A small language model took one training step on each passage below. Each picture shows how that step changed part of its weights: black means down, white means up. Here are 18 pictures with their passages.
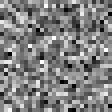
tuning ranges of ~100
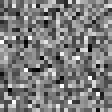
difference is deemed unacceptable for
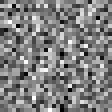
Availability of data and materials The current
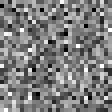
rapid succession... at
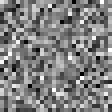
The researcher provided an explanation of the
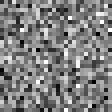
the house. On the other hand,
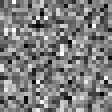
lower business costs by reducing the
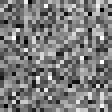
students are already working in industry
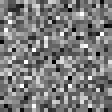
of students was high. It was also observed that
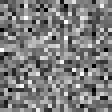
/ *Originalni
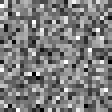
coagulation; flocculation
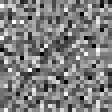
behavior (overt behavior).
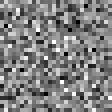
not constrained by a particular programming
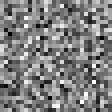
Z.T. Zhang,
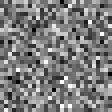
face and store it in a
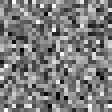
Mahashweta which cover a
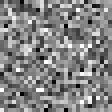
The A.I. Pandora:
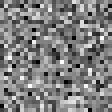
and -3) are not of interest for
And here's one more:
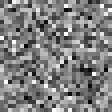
cuticle protective barriers.
